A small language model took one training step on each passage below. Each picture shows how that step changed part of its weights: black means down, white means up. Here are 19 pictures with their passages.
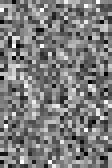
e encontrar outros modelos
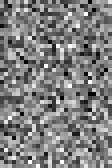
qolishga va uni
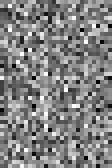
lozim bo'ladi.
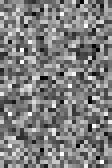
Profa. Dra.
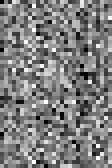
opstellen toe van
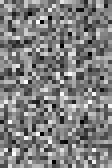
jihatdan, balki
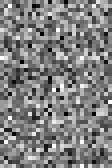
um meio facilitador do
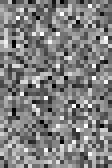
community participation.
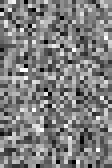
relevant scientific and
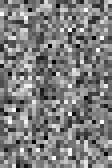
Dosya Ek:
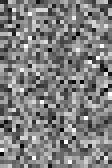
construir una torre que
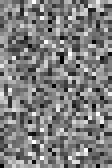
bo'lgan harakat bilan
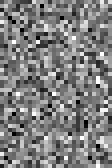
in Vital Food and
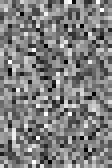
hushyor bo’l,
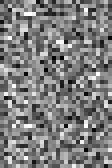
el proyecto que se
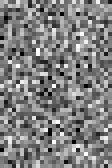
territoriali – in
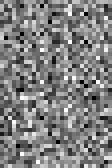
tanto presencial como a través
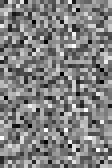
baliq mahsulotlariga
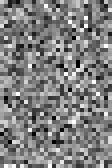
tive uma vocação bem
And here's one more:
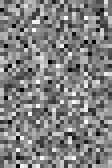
seriam governados pela
